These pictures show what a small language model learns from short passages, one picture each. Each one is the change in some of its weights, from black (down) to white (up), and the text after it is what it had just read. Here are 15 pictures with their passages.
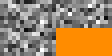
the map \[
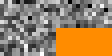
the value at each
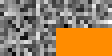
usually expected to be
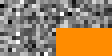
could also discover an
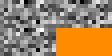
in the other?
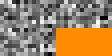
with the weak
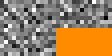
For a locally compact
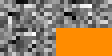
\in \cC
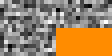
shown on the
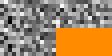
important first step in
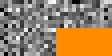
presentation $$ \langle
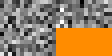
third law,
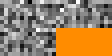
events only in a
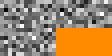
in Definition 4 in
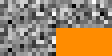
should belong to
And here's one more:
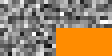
focus on the
